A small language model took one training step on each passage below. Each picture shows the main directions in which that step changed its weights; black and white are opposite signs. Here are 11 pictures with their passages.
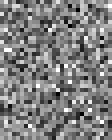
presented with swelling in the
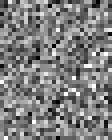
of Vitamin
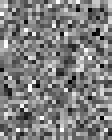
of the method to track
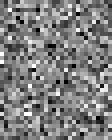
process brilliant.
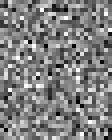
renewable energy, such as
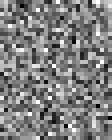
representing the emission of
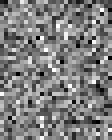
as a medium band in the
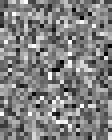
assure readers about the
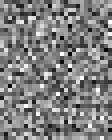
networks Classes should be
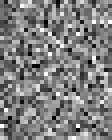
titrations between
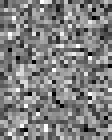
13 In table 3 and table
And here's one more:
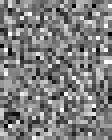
smoke exposure,
